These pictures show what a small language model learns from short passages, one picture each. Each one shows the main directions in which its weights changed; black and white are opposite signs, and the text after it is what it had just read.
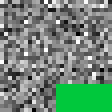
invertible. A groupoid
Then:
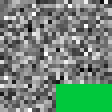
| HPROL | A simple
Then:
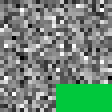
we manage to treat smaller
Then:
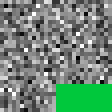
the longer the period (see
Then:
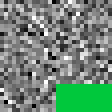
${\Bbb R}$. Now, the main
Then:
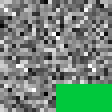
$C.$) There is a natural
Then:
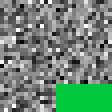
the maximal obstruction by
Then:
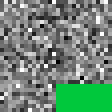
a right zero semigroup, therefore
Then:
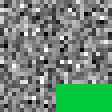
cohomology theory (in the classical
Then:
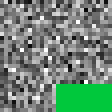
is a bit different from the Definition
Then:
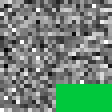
continuous reading of names.
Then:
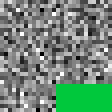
in \cite{K4}, the solutions
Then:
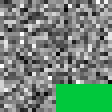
follows from Theorem \ref{thm1},
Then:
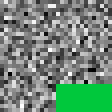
Let us define $\phi_\rho$ as
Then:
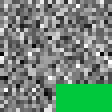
the set $\Omega_{M}$. To
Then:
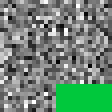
this subgroup act trivially on the
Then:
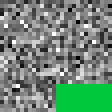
l'alg\`ebre de
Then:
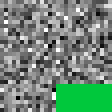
dim $A = 1$ and
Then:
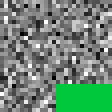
with $n$ punctures.
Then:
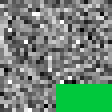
connection is uniquely determined by its
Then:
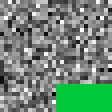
(i) Both $\le$ and
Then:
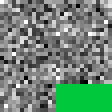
algebra. \end{theorem}
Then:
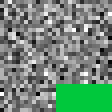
Global error vs number of
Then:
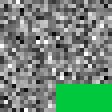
set $\Sigma_\alpha (M)$ is
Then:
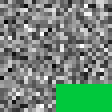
of edges in the arrangement
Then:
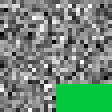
$\pi$. This shows that left
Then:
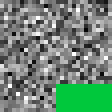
we need the following lemma.
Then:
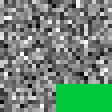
where $\chi_\la(\tau) =
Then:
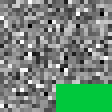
\medskip Specializing
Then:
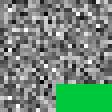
dependence on $n$. The
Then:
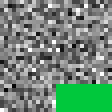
convergence in the sense of Abel.
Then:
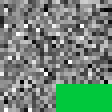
are contractible and
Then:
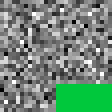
vector space $E_x$. The family
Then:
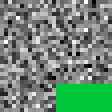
a smooth curve $X$
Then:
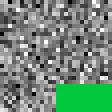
K_u,t\in E}
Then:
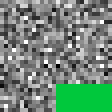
method for obtaining different solutions in
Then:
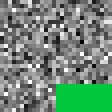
to carefully manage the
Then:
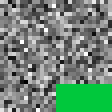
holds. \end{theorem} {\bf
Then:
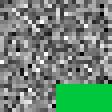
simulation is performed in
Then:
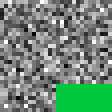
$G_1$ be the subgroup of
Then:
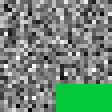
Clearly, any $x$
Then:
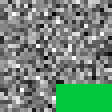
need not be continuous. Only
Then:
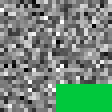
$1 \leq \lambda_p <
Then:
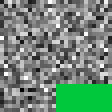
statistical parameters of random
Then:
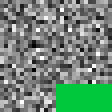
be chaotic, as in the
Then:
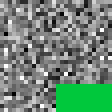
exists $\delta_0>0$ and
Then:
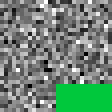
growth rate is not less
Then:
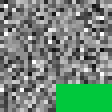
\in \mathcal{P}$ (and
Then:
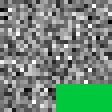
$\Q(\zeta_n)$. This will
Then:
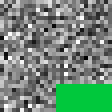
expression can be rewritten
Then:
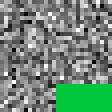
have became the~essence to
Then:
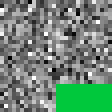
In particular, we show that there is a
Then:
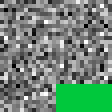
growth conditions, there exists a unique
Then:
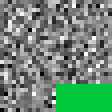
$\alpha$, $\beta$ is
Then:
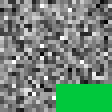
(this fact was pointed out
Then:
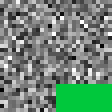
$X$, and the generalized
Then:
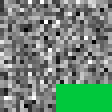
prove that the metric $d$ is finite
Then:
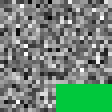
the tree for a single polynomial.
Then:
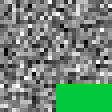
this problem Brinkmann's
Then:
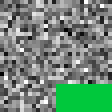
Banach space $X$ to have
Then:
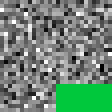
for any $t\in T$. Since
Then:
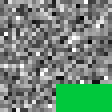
the ball $M$ of
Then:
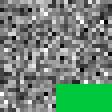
a cover $f\lt d$
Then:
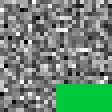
for more details) but only
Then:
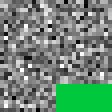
research of authors is
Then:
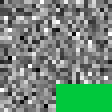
show $\psi$ is surjective,
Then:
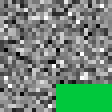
of any one-dimensional random variable
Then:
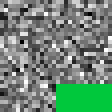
with opposite ordering. In
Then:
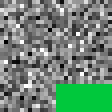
a domain (not necessarily
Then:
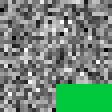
if $T$ is a linear operator on
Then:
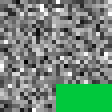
hypernetworks, which generalize
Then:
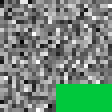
If $M$ is finite then it follows
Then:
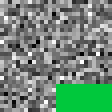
state}. That means there exists
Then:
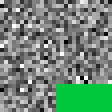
respectively. In panel (b),
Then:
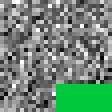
but not least, the simple form of
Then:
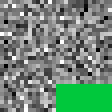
The universal moduli space of
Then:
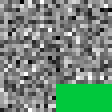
conditions read as follows. Recall that
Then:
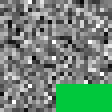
there is a positive constant $c >
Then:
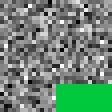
sequence of hyperplanes with a random
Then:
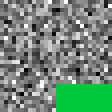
upper halfspace model of the
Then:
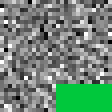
in case if there is no boundary, they
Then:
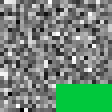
shows that $F_\nn$ is
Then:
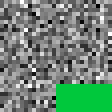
varieties of smallest or
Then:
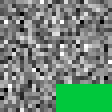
than $L$ itself. In
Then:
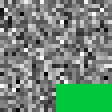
0$ be a rational number and
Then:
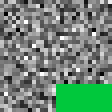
Laplacian $\Delta
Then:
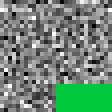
as interference cancellation
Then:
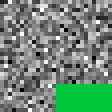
axiom of anonymity
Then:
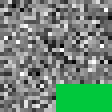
units can radically alter
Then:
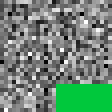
a review period to
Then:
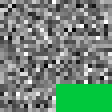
arbitrary. We shall be
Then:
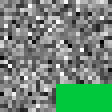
associate in a natural way with a
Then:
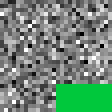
exterior scattering
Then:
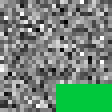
first let $\pi:X\rightarrow
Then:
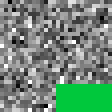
{\bf (EC)} of parameters
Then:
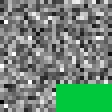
bound $2^3 \cdot
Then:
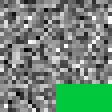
dimension $2p$, but in her
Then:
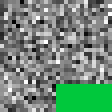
on both sides, we get
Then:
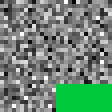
growth purely for the
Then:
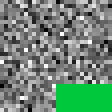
matrix for the graph induced by the
